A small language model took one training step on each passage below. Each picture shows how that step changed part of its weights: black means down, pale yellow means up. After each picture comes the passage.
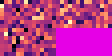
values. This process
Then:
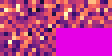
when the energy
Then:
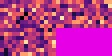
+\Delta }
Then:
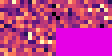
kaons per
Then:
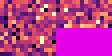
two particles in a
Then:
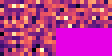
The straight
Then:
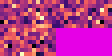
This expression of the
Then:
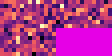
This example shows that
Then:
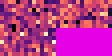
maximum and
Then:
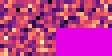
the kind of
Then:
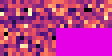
have $s$
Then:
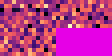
intersection of three
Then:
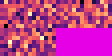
a large energy
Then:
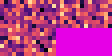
indicating that a
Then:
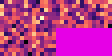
shown. As can
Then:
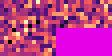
the onset of
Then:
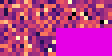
prompting methods
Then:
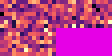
clear that we
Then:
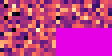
is the potential energy
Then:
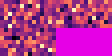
solid line:
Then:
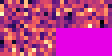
lines. A current
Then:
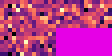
may affect
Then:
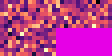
the process by which
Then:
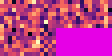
directly from each
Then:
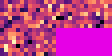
the diffraction
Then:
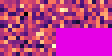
effect caused
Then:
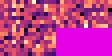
wall of the
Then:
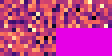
function of the distance
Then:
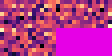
$R$ and
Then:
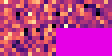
suggested as
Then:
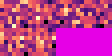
section examines
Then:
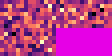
the level of a
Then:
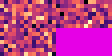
radial velocity
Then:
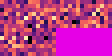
system has been
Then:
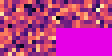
is scaled to
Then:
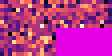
Wiseman for
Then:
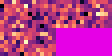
duration of
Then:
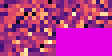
\Delta +
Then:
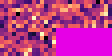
by conducting
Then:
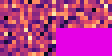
the LB
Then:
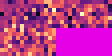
well motivated
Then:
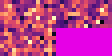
In the high
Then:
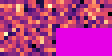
to define a
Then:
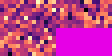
also shown in the
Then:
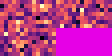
heats of
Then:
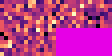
that the energy of
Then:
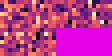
and the pole
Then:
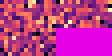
that predicted large
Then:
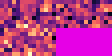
wrote the
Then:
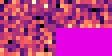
degree of
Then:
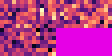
its resonance
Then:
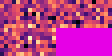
current matrix element
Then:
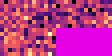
minimum of
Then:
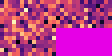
been proposed in
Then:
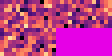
we shall
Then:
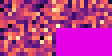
significant drop when
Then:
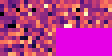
$\sigma >
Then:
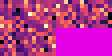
& Ref.
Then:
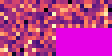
by current and expected
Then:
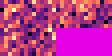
noted above),
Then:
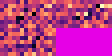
$\Delta$ with
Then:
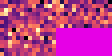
are based on the
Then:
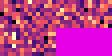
will occur if
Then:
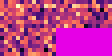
solving for
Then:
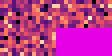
agrees well
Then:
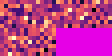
peaks increases
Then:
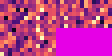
how the system has
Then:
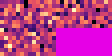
a map by
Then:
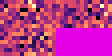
$\psi$ at
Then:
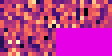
that it should be
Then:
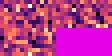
thought of
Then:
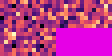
the reaction
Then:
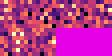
discussion following
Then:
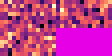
see the proof
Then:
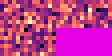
Also, we
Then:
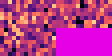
independently as a
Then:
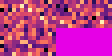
in front
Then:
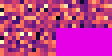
and gives
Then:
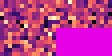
the kaon
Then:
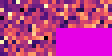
the radius
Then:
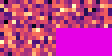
when the radial
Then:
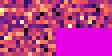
maps (see
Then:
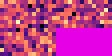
able to more
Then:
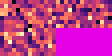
be provided by
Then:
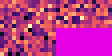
which states,
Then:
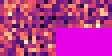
C1) or
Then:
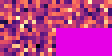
close to the
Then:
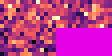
If the
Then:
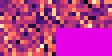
theoretical fitting
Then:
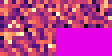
be solved to
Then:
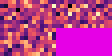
the unitary
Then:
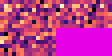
and we are
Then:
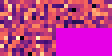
exploit the
